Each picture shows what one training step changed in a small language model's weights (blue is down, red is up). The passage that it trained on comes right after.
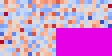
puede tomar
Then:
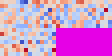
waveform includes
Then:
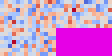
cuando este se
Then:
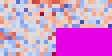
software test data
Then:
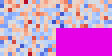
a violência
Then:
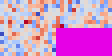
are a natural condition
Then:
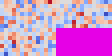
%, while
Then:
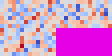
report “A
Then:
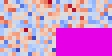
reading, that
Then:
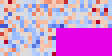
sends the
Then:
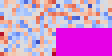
protein involved in the
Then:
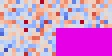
provides a historical
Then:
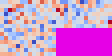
of this research is
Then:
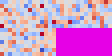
hogy olyan
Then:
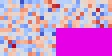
2. Как
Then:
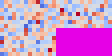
Patil and
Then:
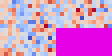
keys by
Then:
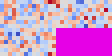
die bij
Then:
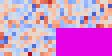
учун "Social
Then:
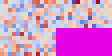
green finance:
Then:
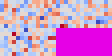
different vendor
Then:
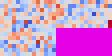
According to the water
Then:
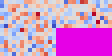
the skillful
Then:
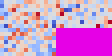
the management of
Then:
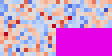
Seco, com
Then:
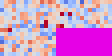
work environment.
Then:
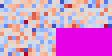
Does the play
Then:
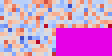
several books on research
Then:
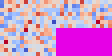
a pool of
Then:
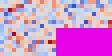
of an increasing area
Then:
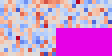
one specific emotion
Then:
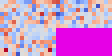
conduction mode is
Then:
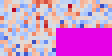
somewhat high
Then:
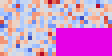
gap -
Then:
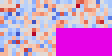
in smoked
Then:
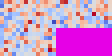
a class of
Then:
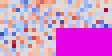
running on
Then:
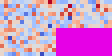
bilan birga,
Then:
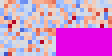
films demonstrate
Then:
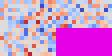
A coverage graph
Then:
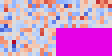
réelles. La
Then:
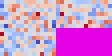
the value chains
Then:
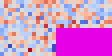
spatial and social dimensions
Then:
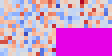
sendo que a
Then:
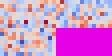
have increased interest in
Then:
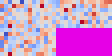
ana shu
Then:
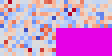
munosabat va
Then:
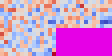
examining the
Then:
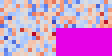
la variedad
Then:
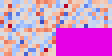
contar o
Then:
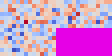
and evade the
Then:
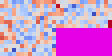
families in the
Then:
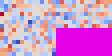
à mulher,
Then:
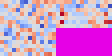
size of treated
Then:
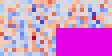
identificado como
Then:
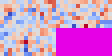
um sentimento
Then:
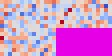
son necesarios para
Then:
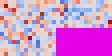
using these substances
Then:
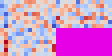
the agency of
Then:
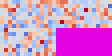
through methods like
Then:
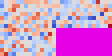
the experiment B)
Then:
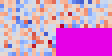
It is known that
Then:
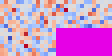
generasi yang
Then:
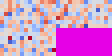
indicar el
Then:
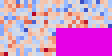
is defined as
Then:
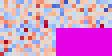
maintain continuous presence,
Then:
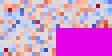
at first calving
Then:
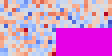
dynamic loading and
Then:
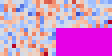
most appropriate decision support
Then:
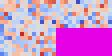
el momento de
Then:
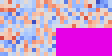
in vitro
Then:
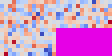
were reasonably
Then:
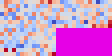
va ularning
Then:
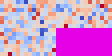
found in some commercial
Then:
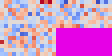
и качественной
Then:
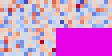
diagram of the
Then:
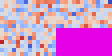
family income
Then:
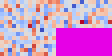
atentado a
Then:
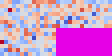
investment capital,
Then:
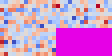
of Blandford
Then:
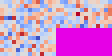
Link Button
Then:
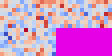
efficient approaches for evaluation
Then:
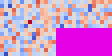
activate the
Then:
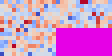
are convinced
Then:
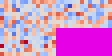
pays durant la
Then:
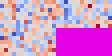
The results of these
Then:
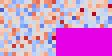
GDI technique.
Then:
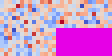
to be:
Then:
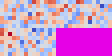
USU in
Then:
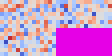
for calculating
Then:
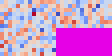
suyo el
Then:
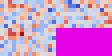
3: for
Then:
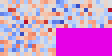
and properties.
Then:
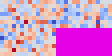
and challenges in
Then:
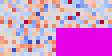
are going to
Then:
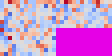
siz hech
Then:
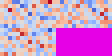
с ионами
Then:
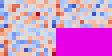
the presence of
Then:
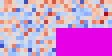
present cost and
